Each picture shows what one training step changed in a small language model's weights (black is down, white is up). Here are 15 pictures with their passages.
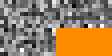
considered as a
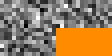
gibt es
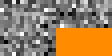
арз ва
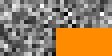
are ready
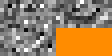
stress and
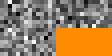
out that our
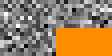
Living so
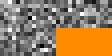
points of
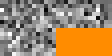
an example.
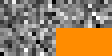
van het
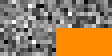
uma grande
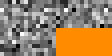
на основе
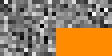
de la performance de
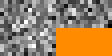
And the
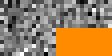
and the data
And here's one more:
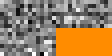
report a
